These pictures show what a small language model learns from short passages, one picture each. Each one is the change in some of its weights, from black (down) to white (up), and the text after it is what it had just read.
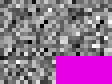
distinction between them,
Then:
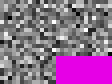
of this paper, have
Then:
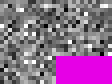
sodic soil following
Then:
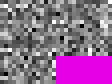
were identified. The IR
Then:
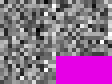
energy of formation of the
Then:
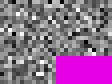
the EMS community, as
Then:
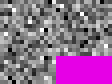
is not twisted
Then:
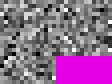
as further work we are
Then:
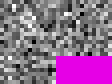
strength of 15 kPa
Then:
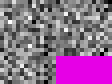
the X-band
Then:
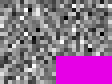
of meaning-based listening
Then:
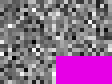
Performance. On
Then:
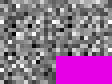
FPDs rather than
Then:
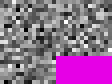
*andach* here.
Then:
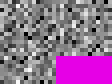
requires the use of certain
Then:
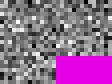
morphological regenerated
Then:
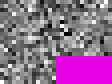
meet requirements for an award
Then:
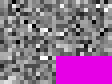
teaching, saying
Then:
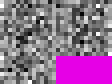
property, patents,
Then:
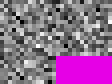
is important, as is a
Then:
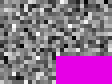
to aforementioned
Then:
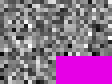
Service Provider
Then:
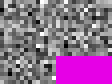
in doing so, we
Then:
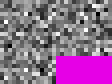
and introduce the
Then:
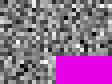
of Legal,
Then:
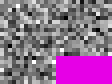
and AM; original
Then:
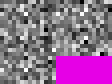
study one is interested now
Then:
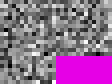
on the protection of natural
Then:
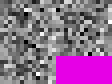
as planning, organization,
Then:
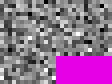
females in India right
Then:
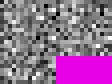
This approach values participatory research
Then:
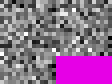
for accommodating the
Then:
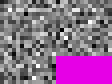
as stimulus and
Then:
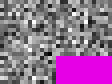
The most accurate level for the
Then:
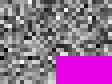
region recorded the best and highest
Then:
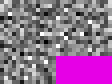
users, e.g.,
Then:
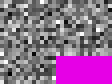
used for roasting
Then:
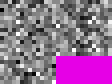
policies. Furthermore, certain
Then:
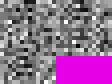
male and female. The
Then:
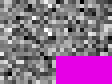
and *E. a.
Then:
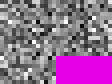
school. There are 181
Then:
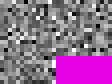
topics or dimensions of
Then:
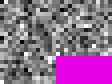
literature. Operative
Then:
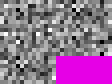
about 20% of patients who
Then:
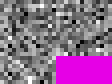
the bulb or on
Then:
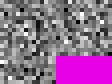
amount of homework can
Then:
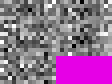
notes, took
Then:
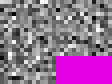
thus presenting a more
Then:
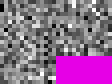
the intended recipient
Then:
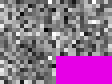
lot of people, but
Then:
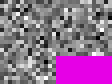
such as OMP and additional
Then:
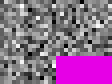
rely on Deep
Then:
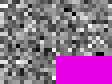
may game the system by
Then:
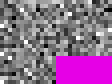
RFID track
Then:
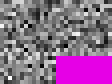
and polyphenol values
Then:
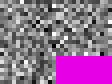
place and importance of logistics
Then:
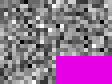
solely on the
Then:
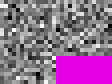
on a FTIR
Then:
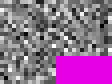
further shown to provoke
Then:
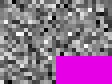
Ga_N film
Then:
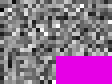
for various geometries and
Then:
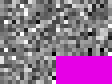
compressive strength is influenced
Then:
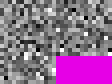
obstacles to using
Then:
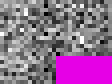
transitions carried out showed that
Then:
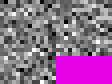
implement a nexus approach
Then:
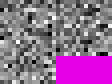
cognitive structures that organize human
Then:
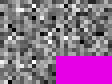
or multimodal
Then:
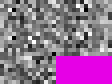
$\mathbf{T}$ do
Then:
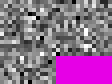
gossip or
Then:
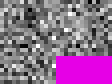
Types. The main
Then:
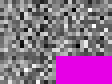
[20]. On the other
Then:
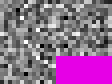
and cooperation from relevant
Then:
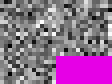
of the harmful power of
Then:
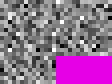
by using LEAP
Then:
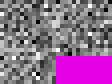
than state and nation
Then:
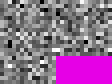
in the model building process,
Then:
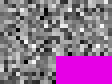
carried after applying FD
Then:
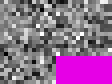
for the study belonged
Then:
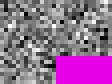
the sound of explosions
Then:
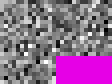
oriented investigation in
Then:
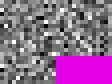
the temperature gradient in
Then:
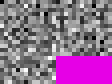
up to reference values within a
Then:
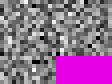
these requirements comprehensive solutions, including
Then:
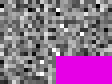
for example, ethanol
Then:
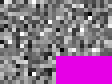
been reported to infect
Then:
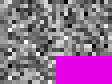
fol- lowed by a
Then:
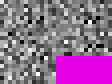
build and upgrade
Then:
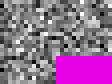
to accumulate points in
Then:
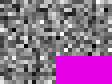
allowing me to study for
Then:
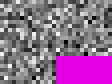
UFOs was
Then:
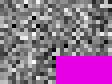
of COD at major point
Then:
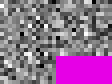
buying is defined as an
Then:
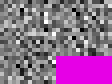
regardless of their level of
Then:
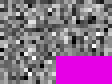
real world, there is a
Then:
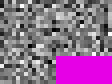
diverse and rapidly
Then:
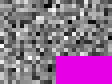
request strategies employed by
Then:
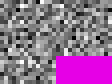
growing with currently more
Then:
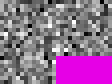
are sexed and they can
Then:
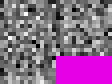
managed properly,
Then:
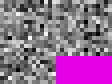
данни за
